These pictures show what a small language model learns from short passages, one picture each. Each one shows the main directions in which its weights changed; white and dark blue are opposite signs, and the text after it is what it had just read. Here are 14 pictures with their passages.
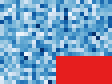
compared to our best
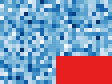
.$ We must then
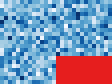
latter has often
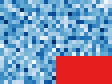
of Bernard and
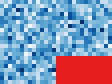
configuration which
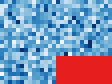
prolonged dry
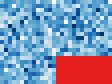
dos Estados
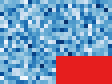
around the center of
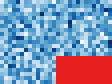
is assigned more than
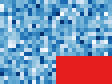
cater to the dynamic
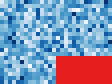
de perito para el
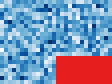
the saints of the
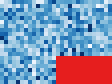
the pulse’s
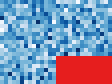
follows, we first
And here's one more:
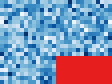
is a residual
